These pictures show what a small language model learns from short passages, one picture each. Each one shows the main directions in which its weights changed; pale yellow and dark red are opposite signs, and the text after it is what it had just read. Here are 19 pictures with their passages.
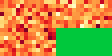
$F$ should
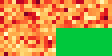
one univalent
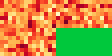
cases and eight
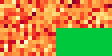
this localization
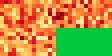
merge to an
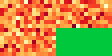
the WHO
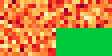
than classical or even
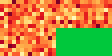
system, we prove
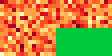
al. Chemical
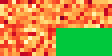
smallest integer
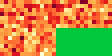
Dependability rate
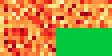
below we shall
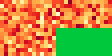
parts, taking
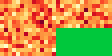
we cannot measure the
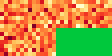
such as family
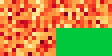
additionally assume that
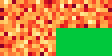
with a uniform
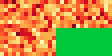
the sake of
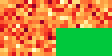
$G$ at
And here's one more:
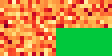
complex issues,
